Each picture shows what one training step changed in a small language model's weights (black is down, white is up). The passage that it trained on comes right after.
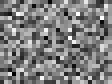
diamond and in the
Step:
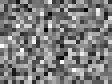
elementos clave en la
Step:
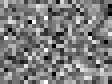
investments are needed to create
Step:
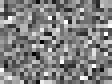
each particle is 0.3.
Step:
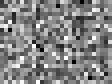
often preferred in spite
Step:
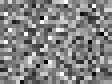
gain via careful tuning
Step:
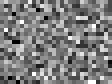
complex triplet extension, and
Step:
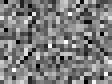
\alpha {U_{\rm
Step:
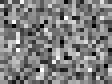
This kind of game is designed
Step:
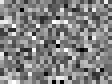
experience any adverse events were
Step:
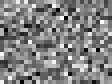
una sociedad moderna”.
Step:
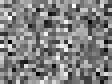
respect to theoretically predicted optimum
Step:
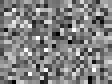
quality. Conventional and molecular
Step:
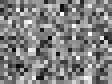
of the deformation up to order
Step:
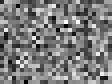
limit one obtains in this way
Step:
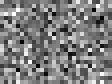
interactive electronics [4],
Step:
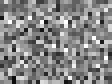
$\mathcal{PT}$ symmetry is
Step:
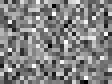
6 попаданий
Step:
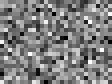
1, together with the most recent
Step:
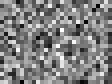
entanglement has been provided in
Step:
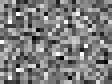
DEA model in determining the
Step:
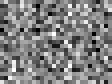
to a fiscal policy
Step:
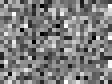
by the Apache Point
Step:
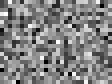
organisations. **BMJ**,
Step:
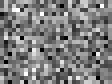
smartphone features, particularly
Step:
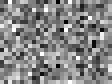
Molecules, Universite de
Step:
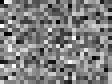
two months apart in order to
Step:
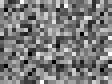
términos: que
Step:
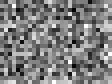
a aquellos que
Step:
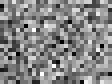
ни, илдиз
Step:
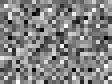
the energy sector, highlighted the
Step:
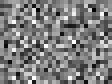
oversampling approach to achieve
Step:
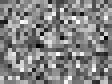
and on its vibrational
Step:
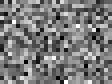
união entre texto e
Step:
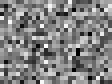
disturbed and transient
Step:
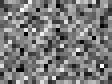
errors during observing based on the
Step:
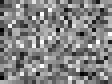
the highest regarded sources, and
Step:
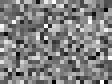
dementia caregiver
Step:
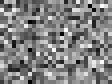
consists in a different gauge transformation law
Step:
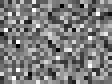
traces for our hardware implementation
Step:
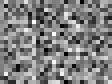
becomes high enough that the familiar
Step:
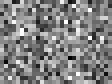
How to cite this
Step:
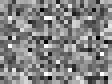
a non-trivial
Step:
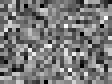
sacrificios con
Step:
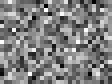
and slightly hyperintense on
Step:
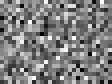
presents the frequency and percentage distribution of
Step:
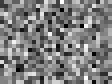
The study identified a group at risk
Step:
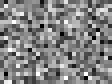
model's higher PSNR and
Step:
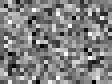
neutral disk for the LMC
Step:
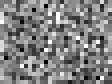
G. Ananov),
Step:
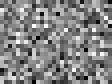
Band~4–based masses
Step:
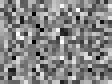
treat *Ātisara*,
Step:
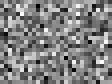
peels and seeds by
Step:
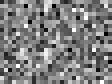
qoidalarni batafsil
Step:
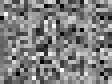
mediante análise do
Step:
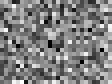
Comprendre ces aspects
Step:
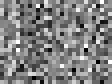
This indicates a high level of expected
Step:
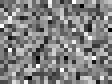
the biomass is more
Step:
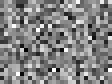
to 10) would not significantly lower
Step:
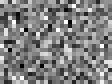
this way, we are able to
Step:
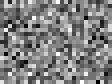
in fewer, but larger,
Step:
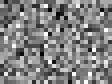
bij compliance te
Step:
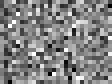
for students to enact the
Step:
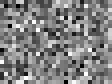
produtos denominadas
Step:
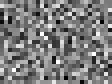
grande parte, produzidos
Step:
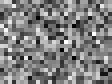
waves with clockwise spatial
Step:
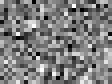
plus informelle avec les
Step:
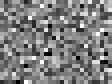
chizish va tahlil qilish
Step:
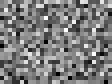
самостійної роботи
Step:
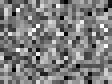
effective action remains Lorentz
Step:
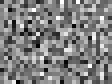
our methods. First, we have
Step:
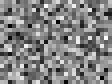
efficient branch and bound algorithm for the
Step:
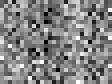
*in vitro* —
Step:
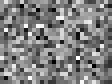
has been shown to limit the
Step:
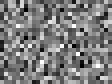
observa la interfaz con
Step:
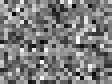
modification of the model and its
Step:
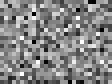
*Revista de Economía
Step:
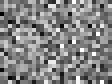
educational environment, pedagogical environment,
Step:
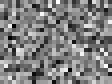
the SC state entanglement
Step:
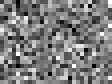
applicable as a distribution function for
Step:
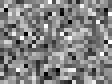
adaptive control system of working
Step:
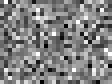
en información biológica
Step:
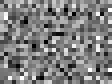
determine the potential at the boundaries of
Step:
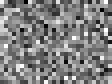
nepotism is bad
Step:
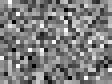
the simulation method of QR
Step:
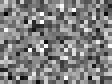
SOP preparation, standardization of
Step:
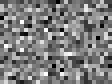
Больные «КН
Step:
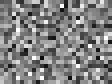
Location, Isolation and
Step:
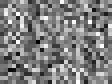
that there are infinitely
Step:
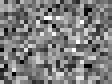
and log$L_{\rm
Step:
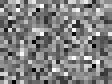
гнетом государственной
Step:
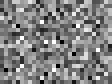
тиллар институти
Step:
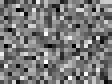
maladie dans les pays
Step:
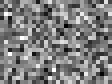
adulto. Revista
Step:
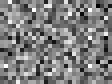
promising technologies for high rate data
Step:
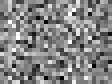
to TS & Optimized
